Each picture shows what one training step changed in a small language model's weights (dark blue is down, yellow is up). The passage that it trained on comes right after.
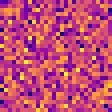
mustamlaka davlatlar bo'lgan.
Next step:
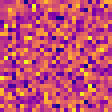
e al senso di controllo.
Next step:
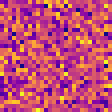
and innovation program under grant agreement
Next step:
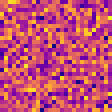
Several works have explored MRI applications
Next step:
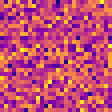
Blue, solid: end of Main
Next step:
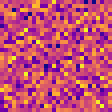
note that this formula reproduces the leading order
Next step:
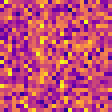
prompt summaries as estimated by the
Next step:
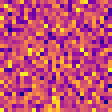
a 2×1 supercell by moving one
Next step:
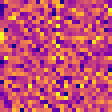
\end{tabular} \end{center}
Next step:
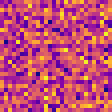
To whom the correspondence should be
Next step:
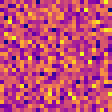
orbital elements that allows the fully representation and study
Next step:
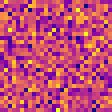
olib keladi. UV nurlanishi
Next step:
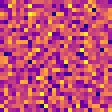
E₂ в сироватці
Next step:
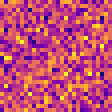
асар проблематикаси ва
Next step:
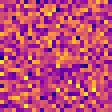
does not apply. However, we expect that the
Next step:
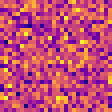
jihatidan umumlashgan
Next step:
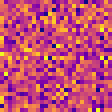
several more BBH detections,
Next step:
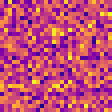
the group engages in sophisticated problem
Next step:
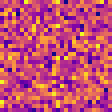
with each sector having its own corresponding
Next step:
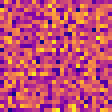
material with $\mathbf{B} =
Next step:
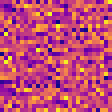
исследования выявили наличие
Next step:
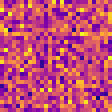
umumiy yo‘nalishni
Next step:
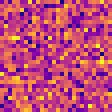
sovershenstvovaniya //
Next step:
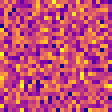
a^{(0)}_{\boldsymbol\lambda}$, where
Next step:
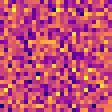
population synthesis is not recommended because they
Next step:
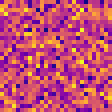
нередко используется и в
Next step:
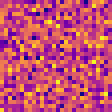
and report the mean performance to fairly compare
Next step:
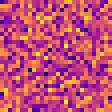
boundary parameterization. Essentially the same
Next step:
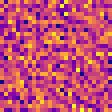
образа жизни. В социальных
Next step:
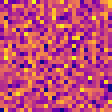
provide generalized shape-aware details of the
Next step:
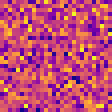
a function of the lab velocity. Each panel
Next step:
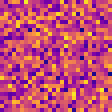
Temos hoje uma conjuntura nacional
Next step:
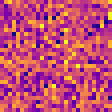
como positivos. Es decir, tomar
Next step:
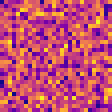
și alta destinată *altor
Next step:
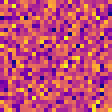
\caption{One-time calibration with visual
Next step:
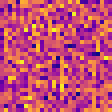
the dissipative effects in the fluid are
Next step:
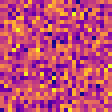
schematic view of the analysed piece
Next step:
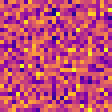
bigram feature set contains 423 unique
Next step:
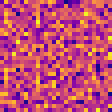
of the angular sector in which the actual steering
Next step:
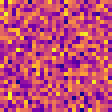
as suas relações diretas ou indiretas
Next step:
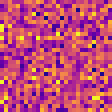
của hộ có xu
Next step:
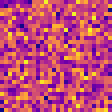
capable of achieving high fidelity at
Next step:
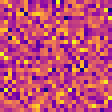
Saunders' vector relationism can be
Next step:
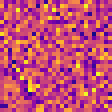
and especially Jared Kaplan,
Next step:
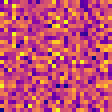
terményekbe árad,
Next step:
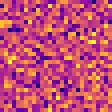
complexa e inclui os conjuntos
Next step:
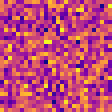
произошли в четырех
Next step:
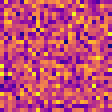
of the spin polarization of the ferromagnetic
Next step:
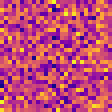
Provedor de hospedagem.
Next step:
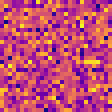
описала последовательность,
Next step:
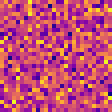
convective channel, plasma would be
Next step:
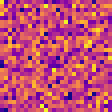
Then, we investigate how excitation of the first
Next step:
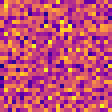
Anesthetics: Aspects of
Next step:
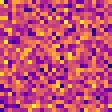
$w_2\propto \cos({\rm
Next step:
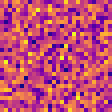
humano viva en armonía con
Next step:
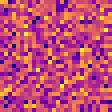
değişimlerin neden
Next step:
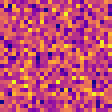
$ugriz$. We plot the logscale
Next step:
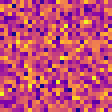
patterns, margin sharpness)
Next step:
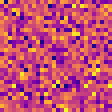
energies are reliable approximations to the exact
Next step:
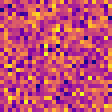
siguiente: 1. Realizar 3
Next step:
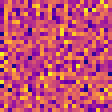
FRB-like events in all four
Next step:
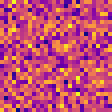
memory. It reminds them to remain
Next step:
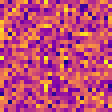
o'zbek xalqiga ham mansub
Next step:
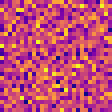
an input document, we sample a pair of
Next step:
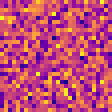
L/E distribution of events for matter oscillations
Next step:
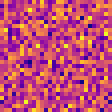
Gino and Stefanek,
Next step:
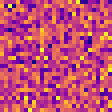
the color information of these partons needs to
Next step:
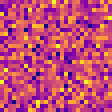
travaillé en grand et petit
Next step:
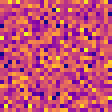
❖ O'smirning shaxsiy
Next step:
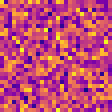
and LV-C limits).}
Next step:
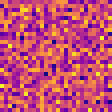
possível solicitar? | Regras em
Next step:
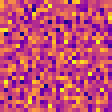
se interesa por establecer un
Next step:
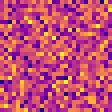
одам соғлиғига
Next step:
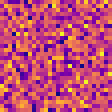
era and meets him before 1931,
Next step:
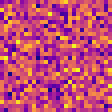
is non-physical is zero, complete agreement.
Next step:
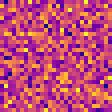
Ibragimova Gulsanam
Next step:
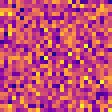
we consider the corresponding intensive property,
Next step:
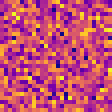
In this Letter we investigate shape and orientation
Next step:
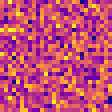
underestimates the true covariance matrix by
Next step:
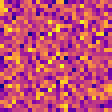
dominant, resulting in the acceleration of the
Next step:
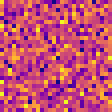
profile, which is driven by a composition
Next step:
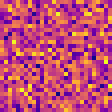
dalla rivoluzione del 2011 che
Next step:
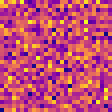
a functional form to the second differences of the
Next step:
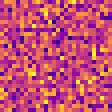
dissipation. Traditionally,
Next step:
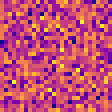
a typical vision transformer block.}
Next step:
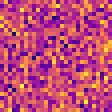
de estadística - Uso de la
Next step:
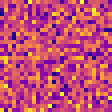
os Direitos de Aprendizagem
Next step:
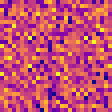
jarayonlari bilan bog'liq bo'lib,
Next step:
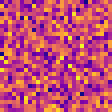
large spin-orbit coupling and for that the
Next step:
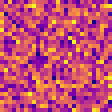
and the implicit assumptions of the
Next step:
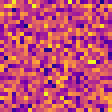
сравнения, метафоры
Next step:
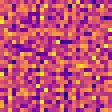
y por ende el individuo y la
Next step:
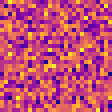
solved by using the multi-step
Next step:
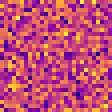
then immersed in a pH =
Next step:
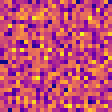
de registros concedidos para a
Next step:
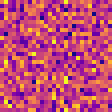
defis kombinatsiyasi yanada
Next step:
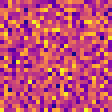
filtro su campo 2 ecc. ma non
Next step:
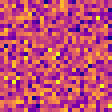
Ciências e Matemática,
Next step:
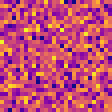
custos operacionais e a
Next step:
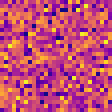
і розповсюджувачів
